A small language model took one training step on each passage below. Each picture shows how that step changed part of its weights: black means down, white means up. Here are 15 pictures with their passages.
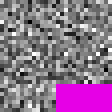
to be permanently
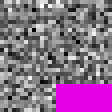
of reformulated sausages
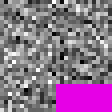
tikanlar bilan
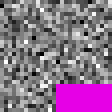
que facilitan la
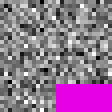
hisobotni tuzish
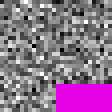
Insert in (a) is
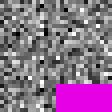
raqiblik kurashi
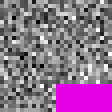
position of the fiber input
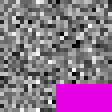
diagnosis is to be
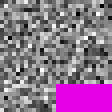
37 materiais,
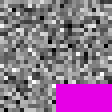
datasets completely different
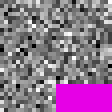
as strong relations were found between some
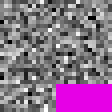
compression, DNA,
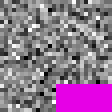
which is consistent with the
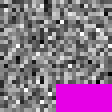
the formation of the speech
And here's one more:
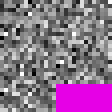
M.M. «Ochiq
